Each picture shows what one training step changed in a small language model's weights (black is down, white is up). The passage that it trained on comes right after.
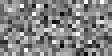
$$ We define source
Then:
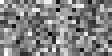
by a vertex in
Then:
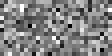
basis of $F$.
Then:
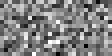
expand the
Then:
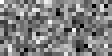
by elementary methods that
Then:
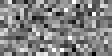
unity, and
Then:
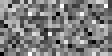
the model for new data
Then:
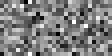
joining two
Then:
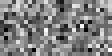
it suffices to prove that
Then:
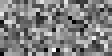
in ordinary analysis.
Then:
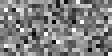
function $u\in
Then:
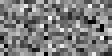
could be convergent
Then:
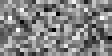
coloring, maximum
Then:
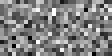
are shown in Section
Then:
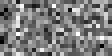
proof of this lemma is
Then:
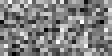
any point $x$
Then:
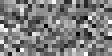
means that (as
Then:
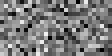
2\ii k
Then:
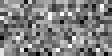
particular orderings on the
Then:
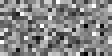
These polynomials are orthogonal with
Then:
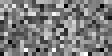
too. In the
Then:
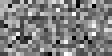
the initial iterate is
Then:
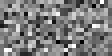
we introduce a generalized version
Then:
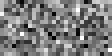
from all nodes at
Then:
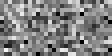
corresponding spaces, we can
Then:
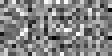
Thus all paths start
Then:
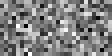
a certain peak
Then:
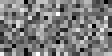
while keeping
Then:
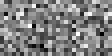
was dealt with
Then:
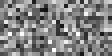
the extent possible the
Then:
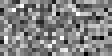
Brazil between
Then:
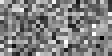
how to produce many
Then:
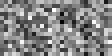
essential. Indeed, if
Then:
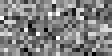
many practical
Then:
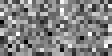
$\ilpo$ is
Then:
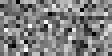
f_R)$ that
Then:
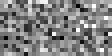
for all constants $A
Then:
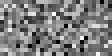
to study special regularity
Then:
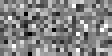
set $$ {\cal
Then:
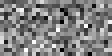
formula is given by:
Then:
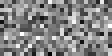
use of the following
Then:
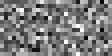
formula above can be
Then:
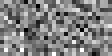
R\'io to the
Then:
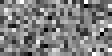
\xi$, where
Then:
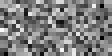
is the outward
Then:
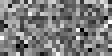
the conclusion.
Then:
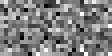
Jai *et
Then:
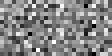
advanced in
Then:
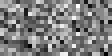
is that of product
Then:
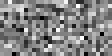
free algebra}. Here then
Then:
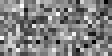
between the resulting smoothed
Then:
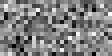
of such extensions,
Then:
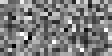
$C$ will denote
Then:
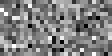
smash product of
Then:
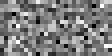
(AM, upper left
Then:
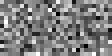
Scatter result to
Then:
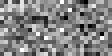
variables, and the
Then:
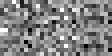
function with an SDE
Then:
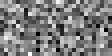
is the ratio
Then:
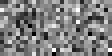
error dependency in
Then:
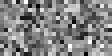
integer. {\rm
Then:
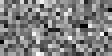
using different methods,
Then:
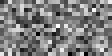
throwing away
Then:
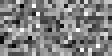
the criticality of each
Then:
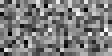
Section V, we use
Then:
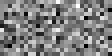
we show that their
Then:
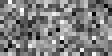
extension of a finite extension
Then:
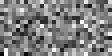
problems (cf.
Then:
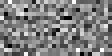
finitely many or infinitely
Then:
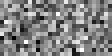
a ``paired''
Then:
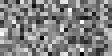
$m$ odd and
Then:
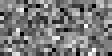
theorem we calculate:
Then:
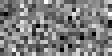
$ In detail: $$
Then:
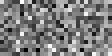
the following three statements
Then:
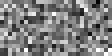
to give the same vector
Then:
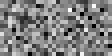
that, unlike the
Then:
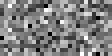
a nonzero vector
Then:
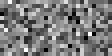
exists $r$ such
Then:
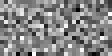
related to the discrete
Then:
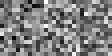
is ``discrete
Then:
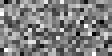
adequate for
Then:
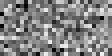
this paper, we introduced
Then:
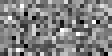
set of alcoves
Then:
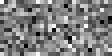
Our result on
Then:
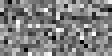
some more numerical values with
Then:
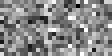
deriving the above equation
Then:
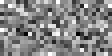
Appendix A %
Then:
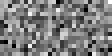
the expressions of
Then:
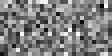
for specific data
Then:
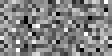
I discovered
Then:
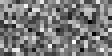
can be verified easily
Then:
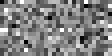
\xi$ with
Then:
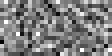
PDE. As a
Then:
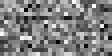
feedback law with
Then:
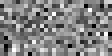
have therefore the short exact
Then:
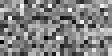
data available,
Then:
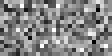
and underneath
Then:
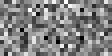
finite group acting
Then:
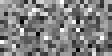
as the intersection graphs of
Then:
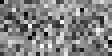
well described, in
